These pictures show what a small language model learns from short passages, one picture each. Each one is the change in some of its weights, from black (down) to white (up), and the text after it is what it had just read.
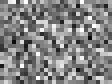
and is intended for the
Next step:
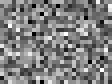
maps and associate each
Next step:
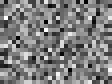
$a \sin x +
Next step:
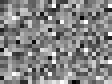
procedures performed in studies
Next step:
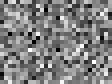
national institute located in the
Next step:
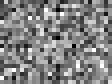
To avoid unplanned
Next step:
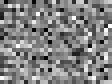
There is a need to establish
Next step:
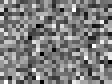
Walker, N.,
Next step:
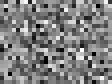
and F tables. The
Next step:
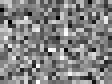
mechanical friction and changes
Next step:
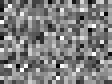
than what has previously been reported
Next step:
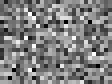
athletes aged
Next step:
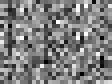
EOSC? There should be
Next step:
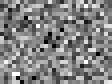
making the position as
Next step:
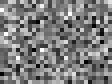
the criteria most frequently
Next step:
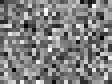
Table 3 yeast,
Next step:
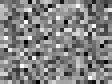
1 percent. This proves
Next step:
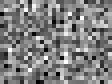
barium titanate
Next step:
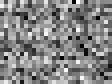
RBP4 concentration
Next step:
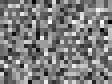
Table 1: The third
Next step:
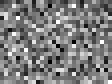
during this decade. In
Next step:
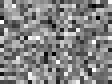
Detector Threshold
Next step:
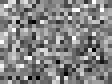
the staff and students
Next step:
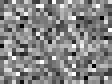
impact not only the achievement
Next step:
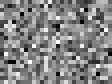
Prishtina in
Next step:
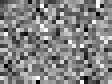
will choose to visit
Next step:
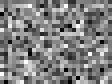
Shouldice technique;
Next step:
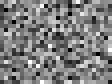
discriminative information of
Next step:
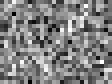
at a time to suit the
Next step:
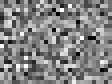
complications reported among the women
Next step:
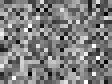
against *E.
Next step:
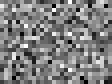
above 40 years refer to
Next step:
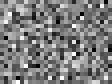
quality were hospital stay
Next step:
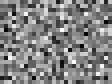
a far more profound influence
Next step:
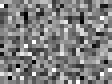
offshore wind energy
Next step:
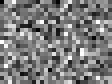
be incurred and estimates
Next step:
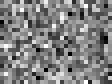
by aqueous hydrogen
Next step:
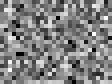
problem of formation of social
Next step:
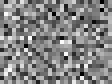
perform the most optimally.
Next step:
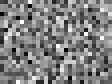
body fluids have
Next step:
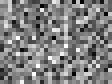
Test of conflict
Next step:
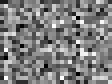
coloration indicates the
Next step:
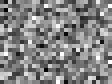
of direct water injection on
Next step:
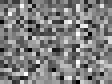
I presents the general engine
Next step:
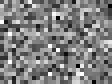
circulation pattern changes
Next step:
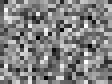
deformations into an overall
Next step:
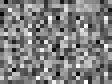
outlet temperature) is more
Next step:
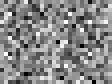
are given in Table 1. It
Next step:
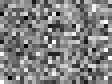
Table 3 Prevalence of
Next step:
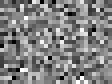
out at significant events.
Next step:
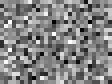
the aim of Islamic
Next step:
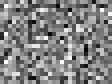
the resulting EGM
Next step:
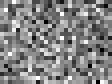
prevent it and how to
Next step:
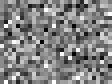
Areas in Benin
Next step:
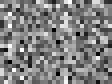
veterinarian in
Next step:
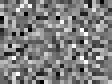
for the simple random
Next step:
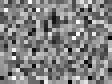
my professional and
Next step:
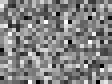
excess fluoride,
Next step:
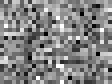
SCs, most of the
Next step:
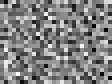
guess of the task
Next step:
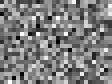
meter - Grains per
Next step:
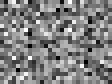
profession (Wang et
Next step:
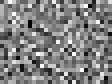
('he's a legend
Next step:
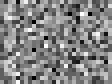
divided the result by the
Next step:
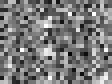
know from analysis of past cases
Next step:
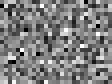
Cameroon with
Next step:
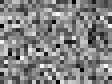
Tells a story about
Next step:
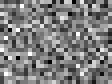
by tax shields.
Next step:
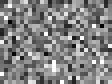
uses patterns in
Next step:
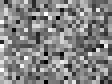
these four impacts are
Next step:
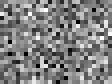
to gather useful insights
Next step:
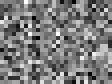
- Key contributors:
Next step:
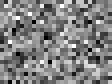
the following recommendation would be
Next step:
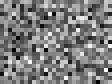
meets Axiom 1
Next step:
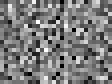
: Split -
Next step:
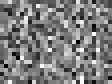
Tract h/o -
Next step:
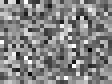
by the number of companies
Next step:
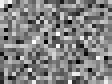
natural gas with more
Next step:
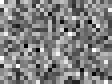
public release version of
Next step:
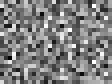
analyzing the change in the
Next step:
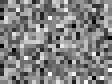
still a factor of
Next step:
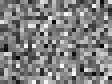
method performs the least well
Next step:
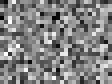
illustrated in
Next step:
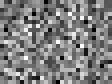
chose this locale because it
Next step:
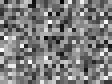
& services - Specific
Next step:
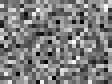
N. Muscle
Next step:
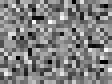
by MBBS students using
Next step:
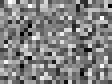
the PTC Creo
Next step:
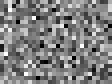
of surgical treatment
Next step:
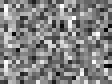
average risk of developing the
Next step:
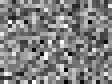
equipped with powerful
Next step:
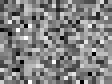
computational model employed to develop
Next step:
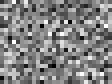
awareness and adoption
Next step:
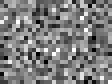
troublesome to
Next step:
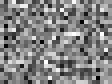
43). Along with the
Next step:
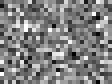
clinical isolates of
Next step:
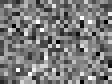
original XYZ
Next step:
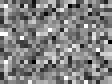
Unfortunately in
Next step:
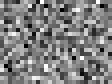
which is to improve learners'
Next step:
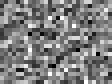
techniques, such as activated
